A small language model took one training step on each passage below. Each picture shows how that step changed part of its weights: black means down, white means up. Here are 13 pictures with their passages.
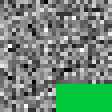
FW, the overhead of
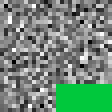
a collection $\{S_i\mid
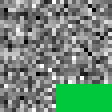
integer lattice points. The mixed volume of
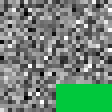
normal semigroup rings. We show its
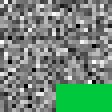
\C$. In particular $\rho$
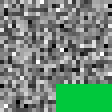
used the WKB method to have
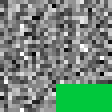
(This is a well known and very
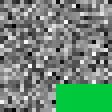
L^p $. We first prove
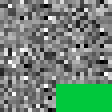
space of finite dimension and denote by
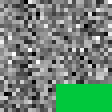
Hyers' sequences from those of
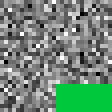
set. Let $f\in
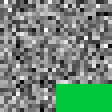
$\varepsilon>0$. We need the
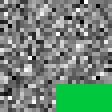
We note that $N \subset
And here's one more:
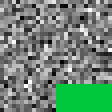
there exists a birational transformation between
